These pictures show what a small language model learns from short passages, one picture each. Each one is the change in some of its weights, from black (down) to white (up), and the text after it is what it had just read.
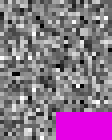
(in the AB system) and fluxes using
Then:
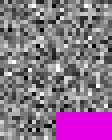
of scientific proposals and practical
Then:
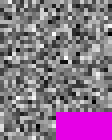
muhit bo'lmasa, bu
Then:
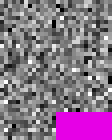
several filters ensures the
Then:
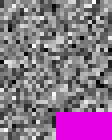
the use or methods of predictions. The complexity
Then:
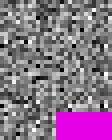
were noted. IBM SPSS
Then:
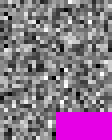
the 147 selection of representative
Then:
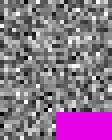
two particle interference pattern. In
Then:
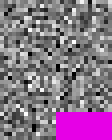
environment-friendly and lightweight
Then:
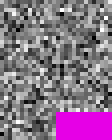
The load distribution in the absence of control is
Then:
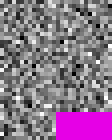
devices presents challenges for
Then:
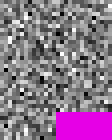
joined the Department of Information
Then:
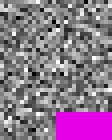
envelope evaluation} In this section, a
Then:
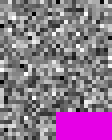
text can lead to noisy results, while
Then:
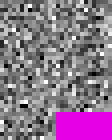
большей наглядности и
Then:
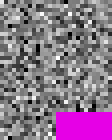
lui, est un actionnaire qui
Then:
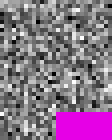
they produce the same fractional excess
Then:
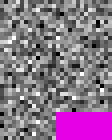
Úmero, Prótese
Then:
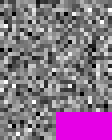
characters compared with total length, fork
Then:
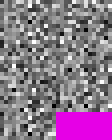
disabled person has to serve some evil
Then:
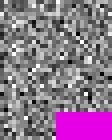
s}\) and inserting to Eq.
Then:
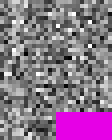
one to another. After the awareness of
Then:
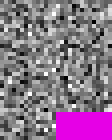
group and are independent of the renormalization
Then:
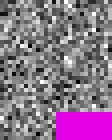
antipsychotic treatment
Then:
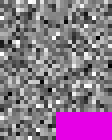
ratio depends on the number of VM
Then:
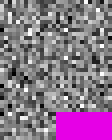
of their lexical systems and cognitive
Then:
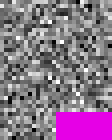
\caption{Models used in the
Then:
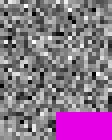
the Newton step. All
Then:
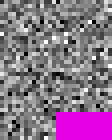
settings and we compare it with the
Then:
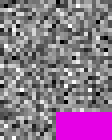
En fazla atıf alan
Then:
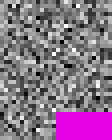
front of a stone archway in
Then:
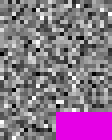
46 paragraph (3) that the use of
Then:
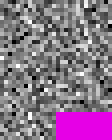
1-uc-thick interfacial
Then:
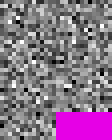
Krish: XXI asr
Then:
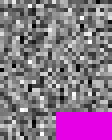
symmetries, or finally,
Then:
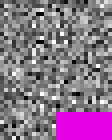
a contract (*Vereinbarung*).
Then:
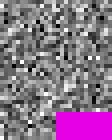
we find that $\Delta > 0$ for $c
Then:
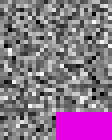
compared to the best fit of the
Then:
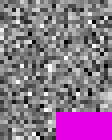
with the total number of bosons in the system as
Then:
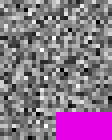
with Curie temperature, $T_C$
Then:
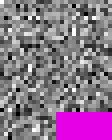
to create biogas. With the use of
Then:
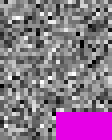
Yüzeyleri, şu
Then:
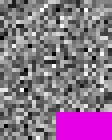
average duration is around 0.6
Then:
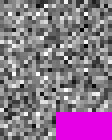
actuală, democratizarea
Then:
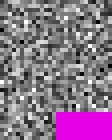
i (stracona) szansa
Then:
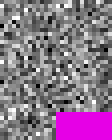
... Вот я и послал к
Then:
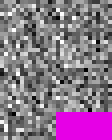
двају писама,
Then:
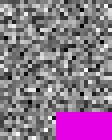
length scale of an atomic bond.
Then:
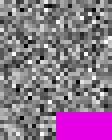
is 0$\arcsec$.08, and the
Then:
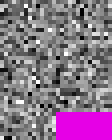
the respondents were not in favour of
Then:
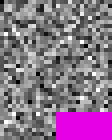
Chernyshenko //
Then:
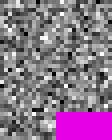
individuals, animals, and objects
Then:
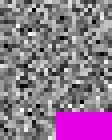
\begin{equation} \label{eq:6}
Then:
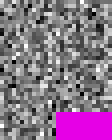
rate. First, the model can assume the
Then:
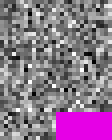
initial condition of boundness for the potential
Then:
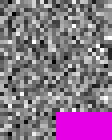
works for the analysis and the achievement
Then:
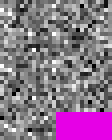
that you have used a source by placing
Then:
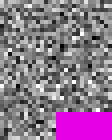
to determine the sign of the residual prediction
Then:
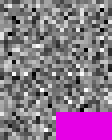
study of J -holomorphic curves
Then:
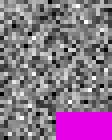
a szilárd hulladék
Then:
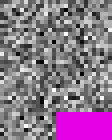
objetivo sea garantizar
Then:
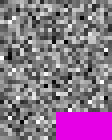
programa “sienta las bases para
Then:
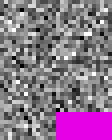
A_n)$ that are conjugate to
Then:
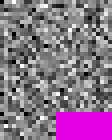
studied the n-monople problem for
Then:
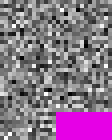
P < 0.05), group effect in pain
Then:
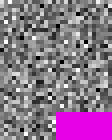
De grootte van het
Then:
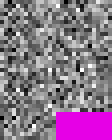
1} & \textbf{Patient 2} &
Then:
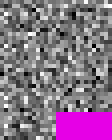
calcium glycerophosphate,
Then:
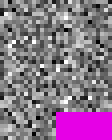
va qiziquvchanliklari
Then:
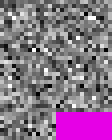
will be reproduced by the HV theory.
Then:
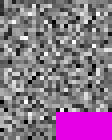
qilishning asosiy shartlaridan
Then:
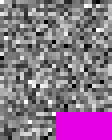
lack of magnetic moment.
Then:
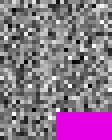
gears) Reference diameter:
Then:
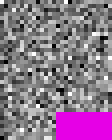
finden. Kandinsky erhielt
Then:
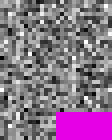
of the research, we present a qualitative study
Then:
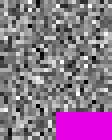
using the quark-diquark model of the
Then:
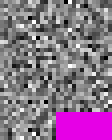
the use of AI in education.
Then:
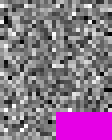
except one instance that FA is
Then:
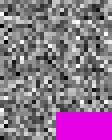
to be of the order of conductance quantum
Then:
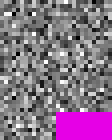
saúde mental, exigindo
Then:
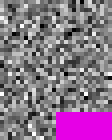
and $C$, atom 1 interacts with the
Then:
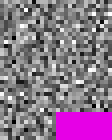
complement these observations, RNA sequencing
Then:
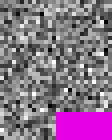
training projects (the study focused
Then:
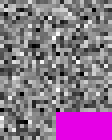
In this paper we are going to provide a
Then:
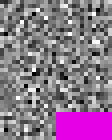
viewpoint to finely tune the
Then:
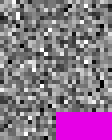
ишлар органларининг
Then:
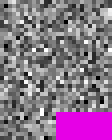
is more open to innovation; and
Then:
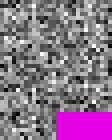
al; RE-SPECT
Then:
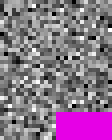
Cfb x''s (temperate warm
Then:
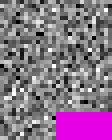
a plate ellipsoid:
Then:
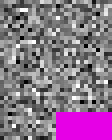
side opposite the trombe wall
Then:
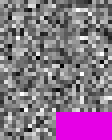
in the temperature time series (Figure
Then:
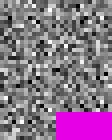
the impact of other noise channels in the
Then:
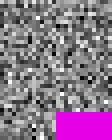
The suggested methodology is to enhance
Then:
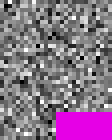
9-moddasida Umumiy
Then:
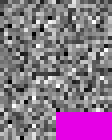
oldi. "Hech narsa.
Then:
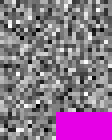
one sigma permissible range for $\Delta
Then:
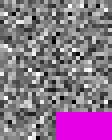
barcha hikoyalar Farhod
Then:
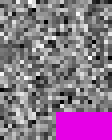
extends the range of phases in which
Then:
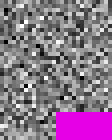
mis-estimates of the
